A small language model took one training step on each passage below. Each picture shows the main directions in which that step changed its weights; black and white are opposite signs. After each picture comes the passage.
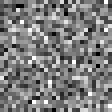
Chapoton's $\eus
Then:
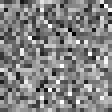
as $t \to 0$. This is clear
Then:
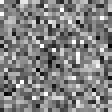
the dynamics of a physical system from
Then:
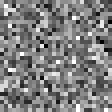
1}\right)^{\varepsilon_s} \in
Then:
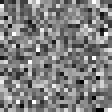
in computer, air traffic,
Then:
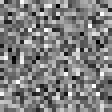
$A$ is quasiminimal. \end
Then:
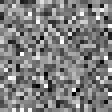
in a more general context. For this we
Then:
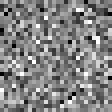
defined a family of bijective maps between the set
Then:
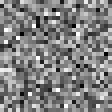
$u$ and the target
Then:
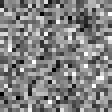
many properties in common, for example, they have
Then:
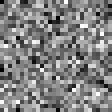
a statement about the original version of the conjecture,
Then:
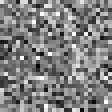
the space of marked possibly noded
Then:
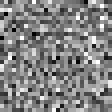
The Flory parameter is set to $\chi
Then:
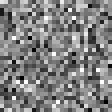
following notational convention in the proof:
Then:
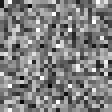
in (\ref{znavecg})
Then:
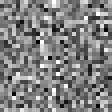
2. Before we proceed with the
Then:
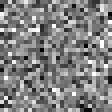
submanifold with unit curvatures, namely
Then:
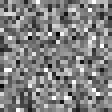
namely, that the Riemann zeta-function and
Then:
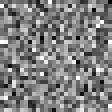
0 \textrm{ as }s\rightarrow
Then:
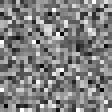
is an edge $(v_i,
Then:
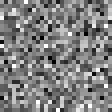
\biggr). \end{eqnarray*}
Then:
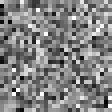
quick application of this, we also show
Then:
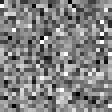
moves do not change the color of the initial
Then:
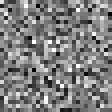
sous ensemble fini
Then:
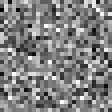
a bounded, linear right-inverse,
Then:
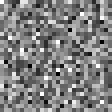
a basis among traveling wave solutions of
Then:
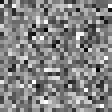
$S^n$ \begin{eqnarray*}
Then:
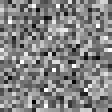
identity on $X \otimes_{\calc}
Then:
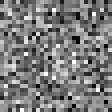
is not a subgraph of a graph in
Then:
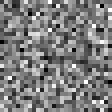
scales) Let $\mathbb{T}$ be
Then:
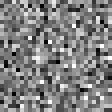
original paper by \mbox{Zung}
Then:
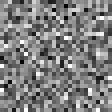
The spatial dynamics analysis begins
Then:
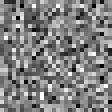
arguments as for $A_3$, and Lemma
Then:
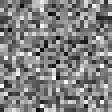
condition \eqref{ldef} ensures
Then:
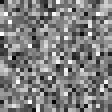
general. Nevertheless, A.
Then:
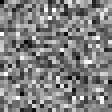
are noncrossing, and that there is
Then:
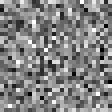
If $\hat \nu$ is the unit inner
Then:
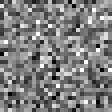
\otimes \big(d\omega +
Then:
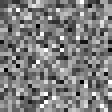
point of $[X]_q$ for any
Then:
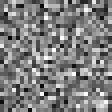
review limit of perfect crystals following
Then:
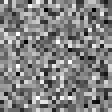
damage initiation at stress
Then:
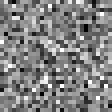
no 2-flat contains more than $s$
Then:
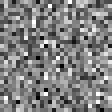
to both the branch-and-price
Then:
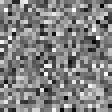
values one can arrive to the conclusion that
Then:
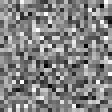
that the solution may be approximated as a convex
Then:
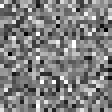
f\left( xh\right)
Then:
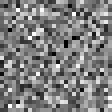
at most $\lceil n/2
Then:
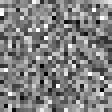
Trans.\ on Information Theory},
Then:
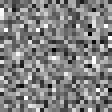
\mathbb{N}^+ $ (the set of
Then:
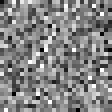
is the antiautomorphism defined on the
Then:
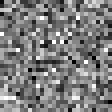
an isometry. If this is not the
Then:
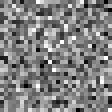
intuitive perspective. If
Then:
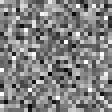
general case, if the factorization is
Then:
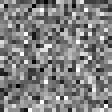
size $2n+1$. Define
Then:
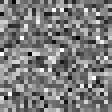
pgf is \begin{equation}
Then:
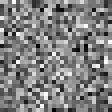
result, we can deduce the following corollary.
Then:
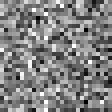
this reason, $\eta_\star$ will also
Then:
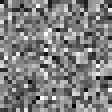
be twice continuously differentiable functions with
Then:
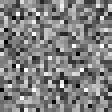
from $0$. \subsection{General
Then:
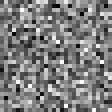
and $\pi_{21}$ have different
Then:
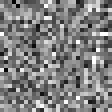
concave\footnote{By strict
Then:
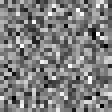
and its energy functional} The next lemma is
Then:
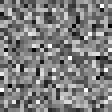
is isomorphic to $\omega+1$: there is
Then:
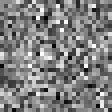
technology consists of the following. The
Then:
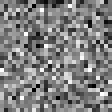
all the $2n+1$ elements
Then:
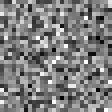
Kostka numbers. \bigskip
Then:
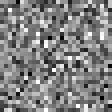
email correspondence, Eyal
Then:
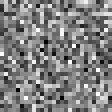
positive and negative chiralities, respectively. Let
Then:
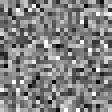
objects by addition (such a monoidal category
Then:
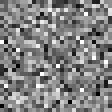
w_l - x| \leq
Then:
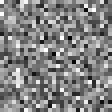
the initial conditions; $ t \in \left
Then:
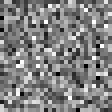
\end{proof} Note that we have just
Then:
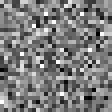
$x$, and real $a\ge
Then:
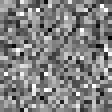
\] form a minimal basis of the polynomial identities
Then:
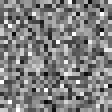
we adopt has greater scope
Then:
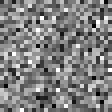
subset of directions. Despite these
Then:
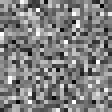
\] Now we simplify this braid, using
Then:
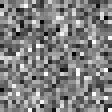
of this work is to extend this famous formula
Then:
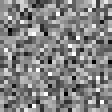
point of $\Spec(\La)$ with the induced
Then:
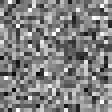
report by the International
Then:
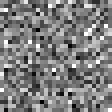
<{\varepsilon\over 20}.$$ Then, if
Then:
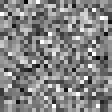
arises naturally when working in
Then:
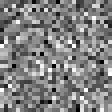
the class group---is unknown. The present
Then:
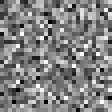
a gradient estimate on the eigenfunction. In
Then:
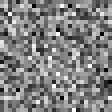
of phase changement such as heat.
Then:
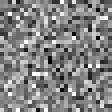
approximating fractions $P/Q$ are
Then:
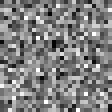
isometric subgraphs of Cartesian
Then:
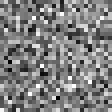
v^{(k)}_n)$ are elements of the
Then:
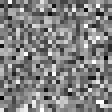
obtain \begin{eqnarray*} \lambda
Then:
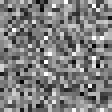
and (\ref{relind}) we have
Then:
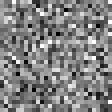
sides to each other. To construct the
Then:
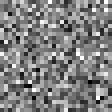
+ p^kf(u)$$ for some
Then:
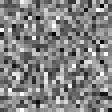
$\pizzle(\CC)$ generated by
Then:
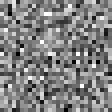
determinant is (up to a phase factor)
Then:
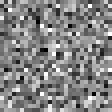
\begin{definition} One calls
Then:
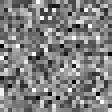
have considered four different starting points, according to the
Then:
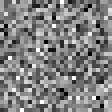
a $\sbsp n {}
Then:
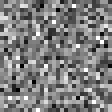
of \eqref{sys} are stable under small
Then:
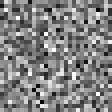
we have is too long to be
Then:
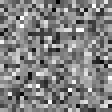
surface, however, all deformation classes of curves
